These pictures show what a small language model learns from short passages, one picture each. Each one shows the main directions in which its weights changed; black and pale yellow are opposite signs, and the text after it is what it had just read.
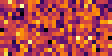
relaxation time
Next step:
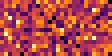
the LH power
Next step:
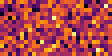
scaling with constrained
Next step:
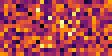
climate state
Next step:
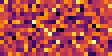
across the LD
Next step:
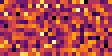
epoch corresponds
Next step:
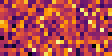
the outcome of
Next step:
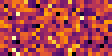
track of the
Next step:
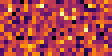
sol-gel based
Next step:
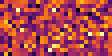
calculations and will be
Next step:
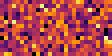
interpret the
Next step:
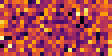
research in
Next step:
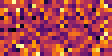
signal riding
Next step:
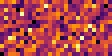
radio emission in the
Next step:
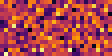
the calculation of all
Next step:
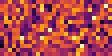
counting module
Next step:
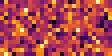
position dependence of
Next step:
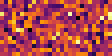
of this paper.
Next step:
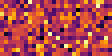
however the average temperature
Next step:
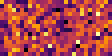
only the quantities
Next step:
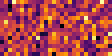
this ion and the
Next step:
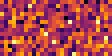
perspective of the
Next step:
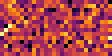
solve the resulting
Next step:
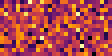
bin width
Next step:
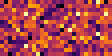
is the dynamical
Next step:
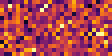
pairwise velocity
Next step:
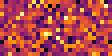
carrier density,
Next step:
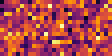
second quantised
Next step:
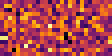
for completion of the
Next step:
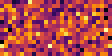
be changed as
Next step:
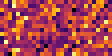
form of the ratio
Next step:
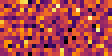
a function of the flow
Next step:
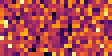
the applicability of the
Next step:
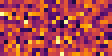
when viewed from
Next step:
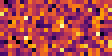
signals are static
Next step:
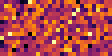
breaks a
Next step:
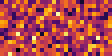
the fundamental
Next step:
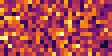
of the dimer
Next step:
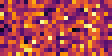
with cubic
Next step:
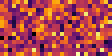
the main connections
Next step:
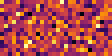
is quite possible that
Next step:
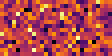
\eeq %
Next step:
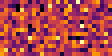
exploring how
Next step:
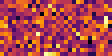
polarization and two
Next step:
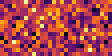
the connectivity
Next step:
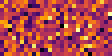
can be identified with
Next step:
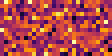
SM. This
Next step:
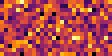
local stability analysis
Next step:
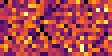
is derived. It
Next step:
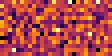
some functions of a field
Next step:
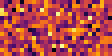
doorway state
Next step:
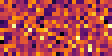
the power spectrum and the
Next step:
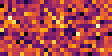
motion becomes
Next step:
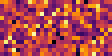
Algorithms A
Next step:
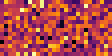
corresponding solution reads
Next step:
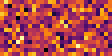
data \cite%
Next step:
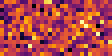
caches are
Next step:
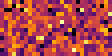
the neutrons
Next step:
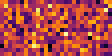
and Value
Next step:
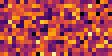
and to the list
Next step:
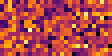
in the two lower
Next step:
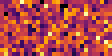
robust block
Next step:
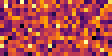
let us now
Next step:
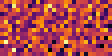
value and sign of the
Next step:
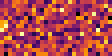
our problem is the
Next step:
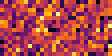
the Hall bar
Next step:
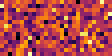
would be able to
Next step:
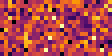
charges under this
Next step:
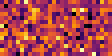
in Progress
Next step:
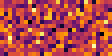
supervised and
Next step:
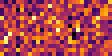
the winding
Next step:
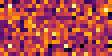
by considering four different
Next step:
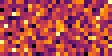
the Baker
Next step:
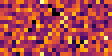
better than
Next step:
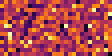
will be produced.
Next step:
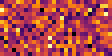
small) variation with
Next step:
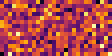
block length and
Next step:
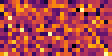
Phys. C 16
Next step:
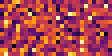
after exercise
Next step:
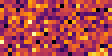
have not yet
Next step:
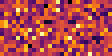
models like local
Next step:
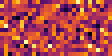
there is only a single
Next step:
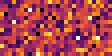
coherent fraction
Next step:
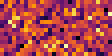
and the carrier
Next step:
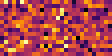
\& Results
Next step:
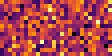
spiral and
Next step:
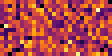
study the usage of
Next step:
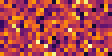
the price and 20
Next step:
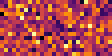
visit the
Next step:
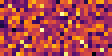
on measuring the
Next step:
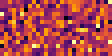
shape of the
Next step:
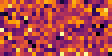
Therefore averaging
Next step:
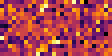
use it as constant -
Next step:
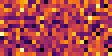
a sampling ratio
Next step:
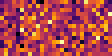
Indexing all
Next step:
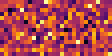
band edge and
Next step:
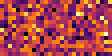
assumption that the factor
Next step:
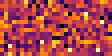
part of this analysis,
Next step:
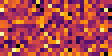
field, which is not
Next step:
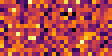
Still, one
